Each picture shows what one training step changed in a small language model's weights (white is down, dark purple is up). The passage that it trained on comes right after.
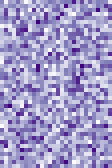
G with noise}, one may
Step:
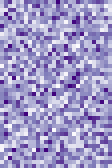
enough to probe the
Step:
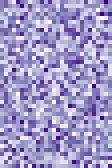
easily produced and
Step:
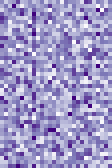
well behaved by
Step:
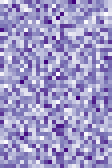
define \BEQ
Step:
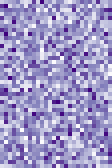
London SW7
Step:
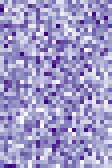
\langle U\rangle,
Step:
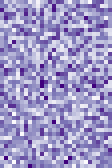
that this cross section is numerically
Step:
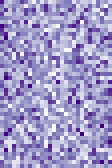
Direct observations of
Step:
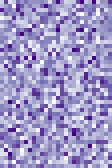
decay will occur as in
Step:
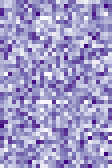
and especially for
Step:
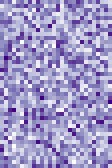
emission component found in the
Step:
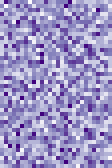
Yang-Mills gauge
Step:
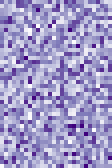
strategies, all with
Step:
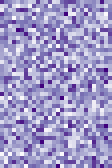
a small sparsity parameter
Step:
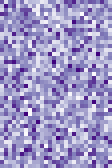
foundations of the approximation.
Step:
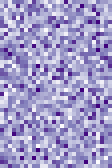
unstable. At lower
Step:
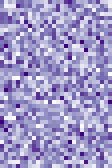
requires $V$-band
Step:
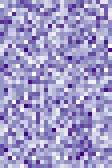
the resulting positions and
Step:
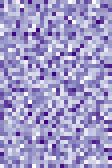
Rhythm \&
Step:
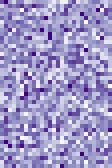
dilute experiment and
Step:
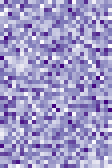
to Eigenvector 1
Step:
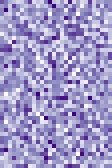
the \brr{}
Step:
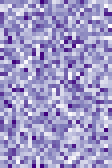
Ratio between rejection
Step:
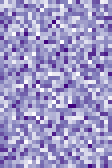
of a set of $k
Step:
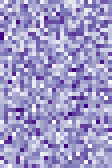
\caption{The path of
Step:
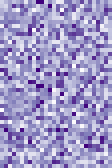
elastic scattering
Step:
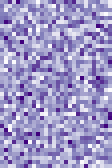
We compute the effect of
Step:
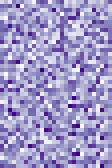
(a) random,
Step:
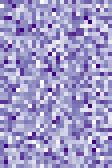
effectively behaves as a
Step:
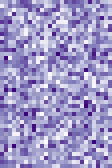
the estimation of the
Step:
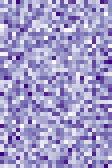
We specifically bound these models
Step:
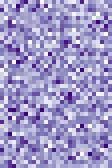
matrix elements contain only the
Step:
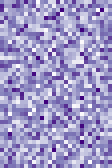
have taken the swap
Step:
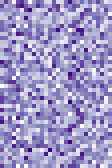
did not appear in the
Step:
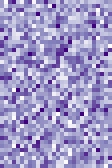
the masses of all known
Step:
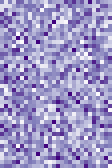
of this two charged black
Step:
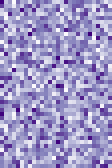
the firewall
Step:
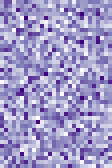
if $Z$ labels
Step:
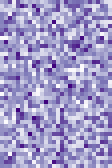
to experimental conditions, it is
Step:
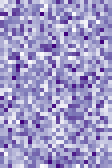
of 12), posters,
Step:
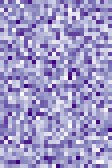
conditions on the electric field,
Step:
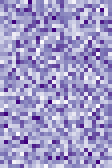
as these students tended
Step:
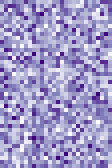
National Science Foundation
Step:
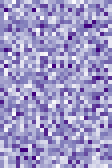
The capacitors'
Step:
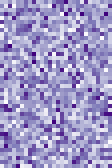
sentiments and the next
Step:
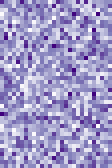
early Universe can
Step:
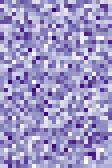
this primary result,
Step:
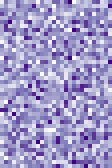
and bottom layers
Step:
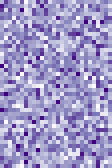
0.4 arcsec&
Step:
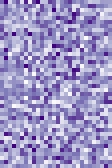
Yook and Dr.
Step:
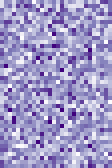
a coherent state of
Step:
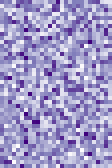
higher frequencies, the
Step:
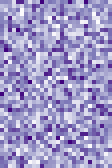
In particular, we include
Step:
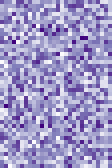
direction $\ven$, we
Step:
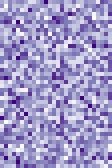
This integral can be
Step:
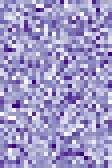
MHD approximation.
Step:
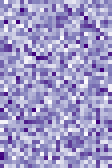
dense channel paths
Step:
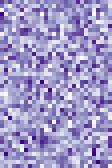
recently quantum dots
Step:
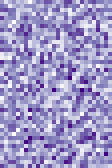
scalar wave function depends on
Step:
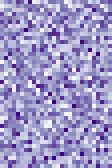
is designed on an
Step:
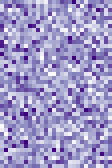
changing the parameterisation
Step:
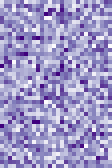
simulators had a
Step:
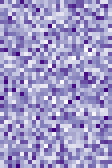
generation and consumption for
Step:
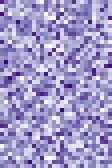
in developing adaptive
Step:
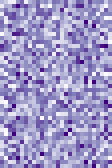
Figure shows that setting different
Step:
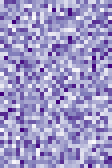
terms. For noise including
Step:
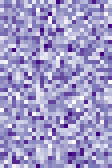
media data, respectively.
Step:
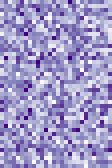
us too much: both
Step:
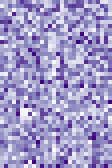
the mean prediction and bands
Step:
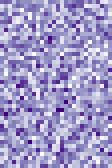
between dark gluons and
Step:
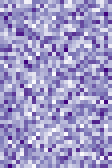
interference of three contributions
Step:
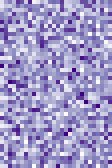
is so included that we can
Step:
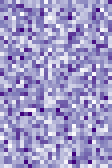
measurements are rational numbers with
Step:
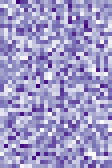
injected electrons are
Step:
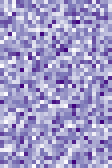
in both cases one has to
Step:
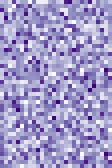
bus $n$ for
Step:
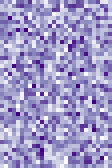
increase the amount of work
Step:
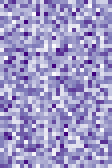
of thumb, the
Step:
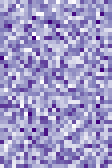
challenge is posed
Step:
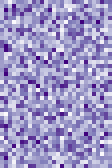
In details of the
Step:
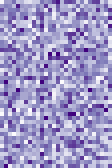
analytic cluster model which has
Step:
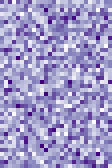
a charge-transfer
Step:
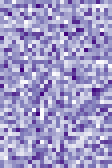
handle and analyze it
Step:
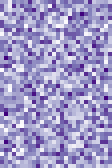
was fixed at the low value of
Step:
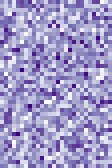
in various quantum systems to
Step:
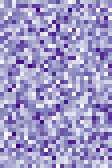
to use a style transfer
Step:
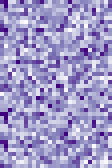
clearly that the fast
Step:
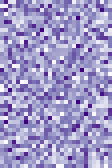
passes the EPs
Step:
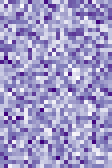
with unique electronic,
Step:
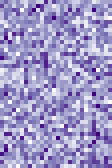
Early August |
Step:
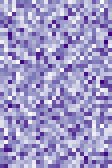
in linear response can also
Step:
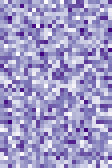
panels represent different sample
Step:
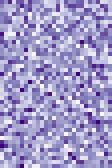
velocity $v_a$
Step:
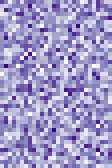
barrierless and
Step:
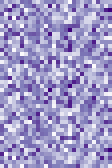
LMC and SMC
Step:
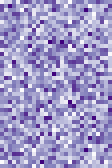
{L.~M.}\ \bibnamefont
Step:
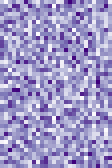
observed EEG graphs
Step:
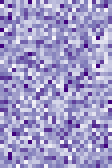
the fovea region.
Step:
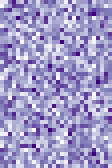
to the 2-SoR
